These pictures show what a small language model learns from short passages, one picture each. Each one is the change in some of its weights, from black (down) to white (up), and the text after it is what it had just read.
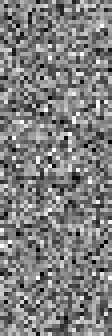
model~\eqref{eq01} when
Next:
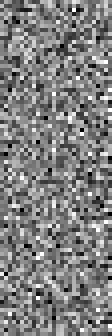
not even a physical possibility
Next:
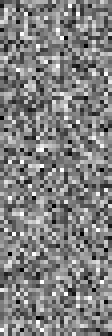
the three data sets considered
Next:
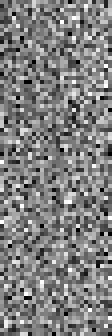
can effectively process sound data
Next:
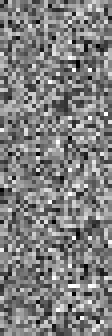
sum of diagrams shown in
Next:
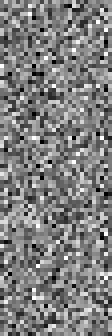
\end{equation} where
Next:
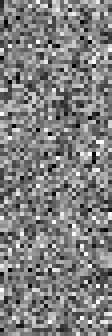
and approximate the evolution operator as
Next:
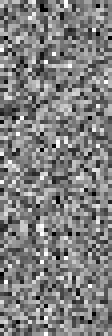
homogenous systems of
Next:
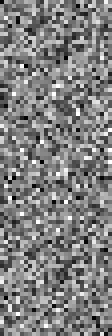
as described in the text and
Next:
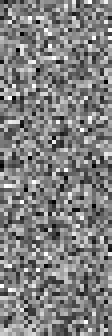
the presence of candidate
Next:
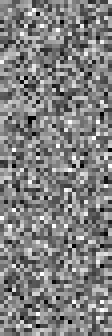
maps to second order.
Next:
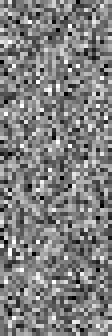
from the 2s- and
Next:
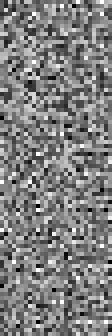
of varying magnitude to
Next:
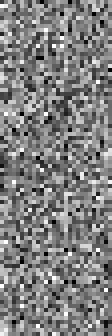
enumeration $N_x$
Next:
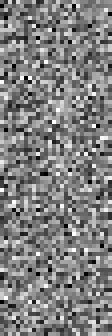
uses one iteration to
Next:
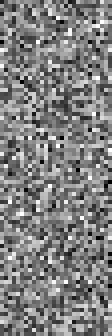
depending on the corresponding DM
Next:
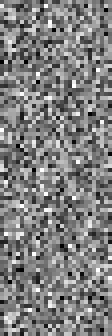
computer systems with the distance
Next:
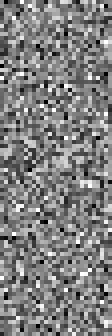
$N\pi$ & $\Lambda
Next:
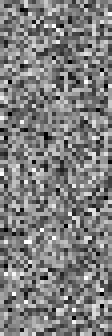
type. It is already
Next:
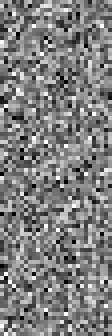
expertise with respect to both
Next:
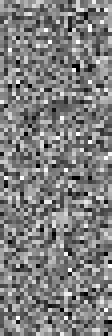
record (that is, a
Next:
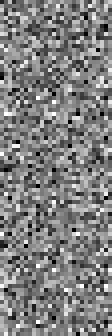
as the theory of generalised
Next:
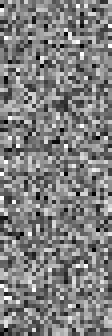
In those cases, it appears
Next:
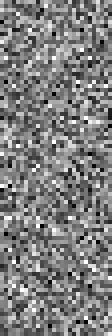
so that it has the same physical
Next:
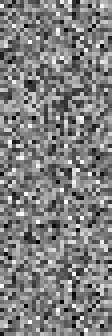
for the expansion of
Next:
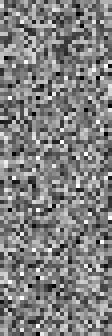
separated $\phi^6$
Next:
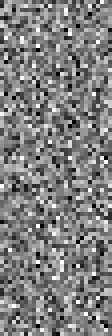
analysis which has been popularly
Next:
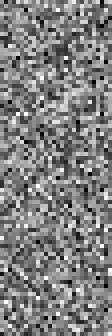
[22]. Here, we show
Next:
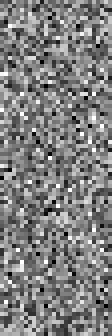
\cdot {\bf p}$ are respectively
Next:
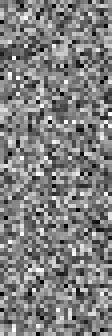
here: how spinon pairing and
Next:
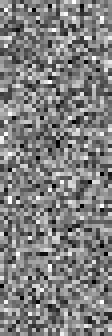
newly elapsed
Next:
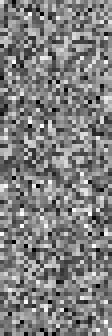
now a factor $3$ larger
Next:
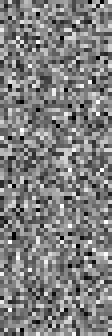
to determine the device that
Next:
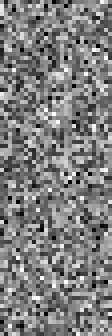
the X, Y, and Z
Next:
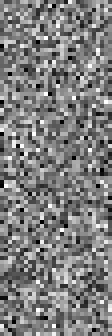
ZPF Poynting vector
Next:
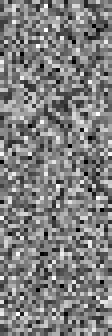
possible experimental implementation of the
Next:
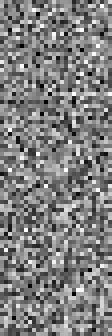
to describe the light emission process from
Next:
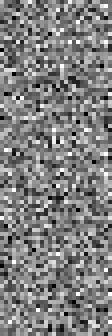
not significantly incomplete above
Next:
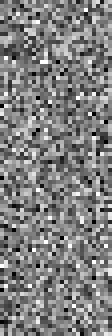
that at least one operator
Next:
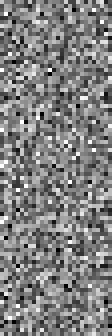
discussion session's goal
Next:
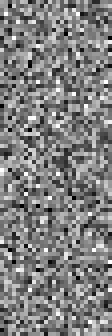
of users. Observe
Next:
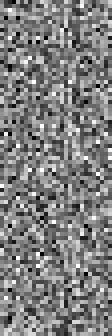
"free spin" term in the
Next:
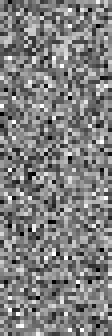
j for the second. The
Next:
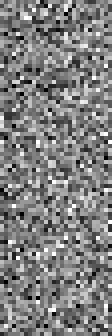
at the LHC. In section
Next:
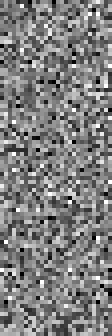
Writhe will also emerge
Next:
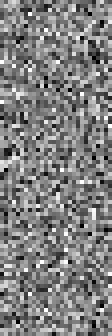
displacements occur if
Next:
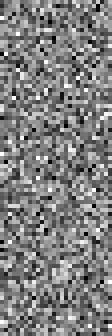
or less, that have both
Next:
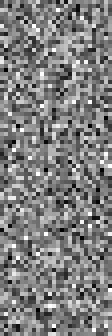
flux and in linear polarization
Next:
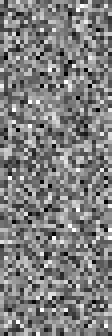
a thin foil the
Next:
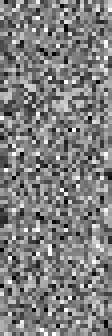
$Z$ and $T$ have
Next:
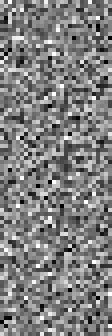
transaction activity provider.
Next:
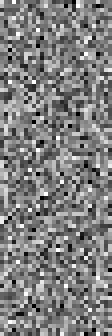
locators, ensuring data
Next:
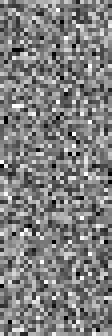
the same phrase may
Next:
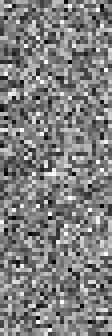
it is necessary to add
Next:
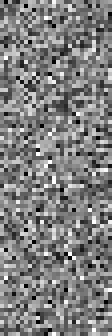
reflects evolutionary dynamics,
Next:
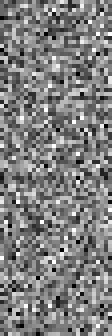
the original Kondo lattice
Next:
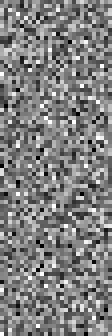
classification, such as with a
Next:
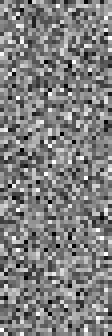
that semantically similar
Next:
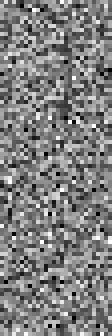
method for reconstructing the power
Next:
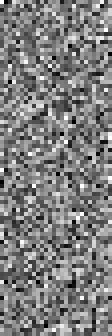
can easily be simulated
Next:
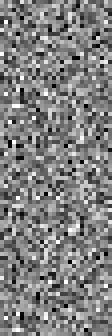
with the influence of free
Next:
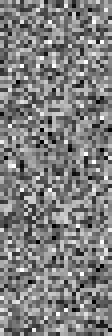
especially for the higher
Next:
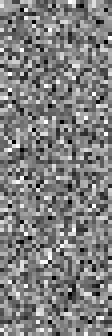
gradually decreased,
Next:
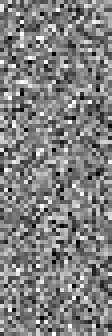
increases in the contraction
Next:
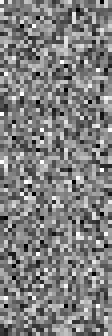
show data for $T <
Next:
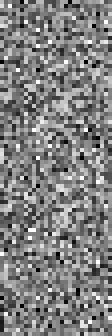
whose coupling to nucleons would
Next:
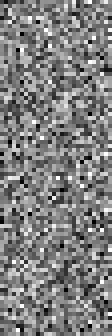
to find the candidate
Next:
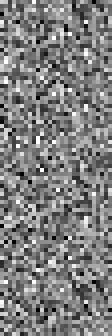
``Class of quantum
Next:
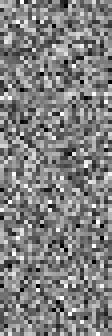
extensive multi wavelength
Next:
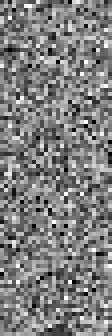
is very common. Since
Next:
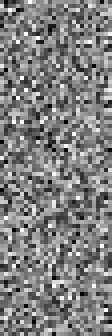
were most abundant in
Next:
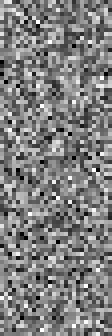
potential). The obtained linewidths,
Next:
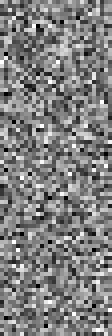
store a large number of
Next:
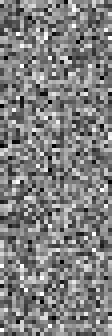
the antenna number is
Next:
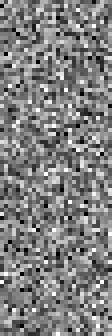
the electrostatic field
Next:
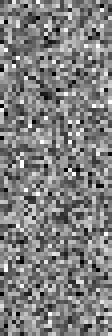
= 0$. Applying this
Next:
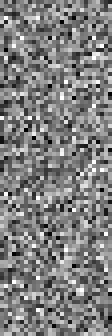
the equatorial plane and about
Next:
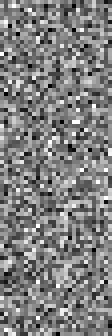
Additionally, several
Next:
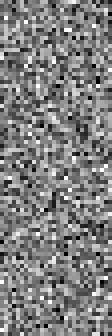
adiabatic approach for a
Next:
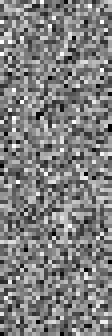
who served as
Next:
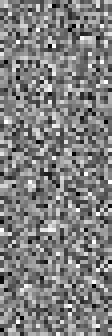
onto the vertebral
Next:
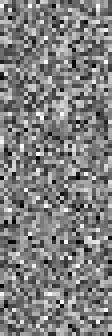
we will examine charged
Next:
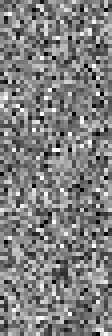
\infty \right],
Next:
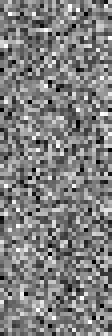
pyramid when lowering the
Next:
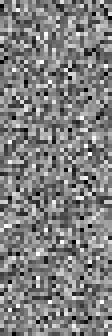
is local to the vicinity
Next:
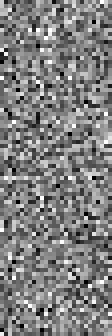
AA, during its whole time
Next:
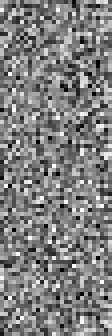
photon spatial confinement are
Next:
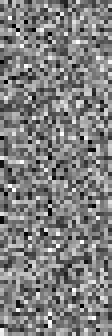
small. This brings us to
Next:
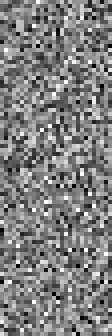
identifies a bond either
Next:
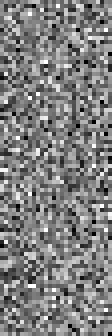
we would expect at least the
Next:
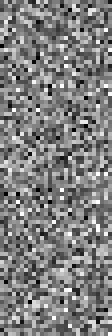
is calculated by analytically solving
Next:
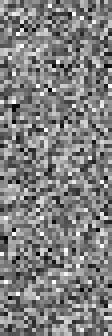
signal due to the angular
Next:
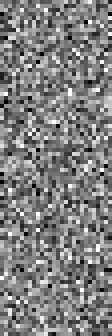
mosaic with these parameters and
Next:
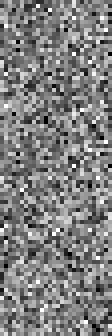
as such objects cannot be
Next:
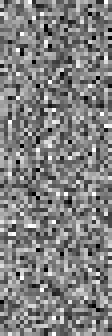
fraction of chemical
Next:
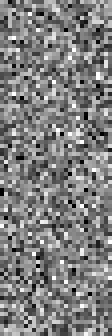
a function of time for typical experimental
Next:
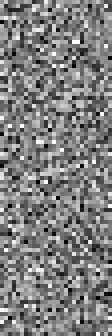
on: non-conservation
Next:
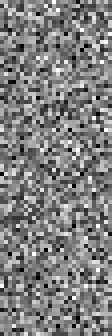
the infrared spectrum and
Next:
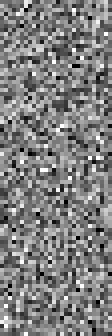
light flashes from $15$
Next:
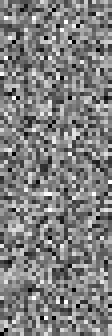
calorimeter was
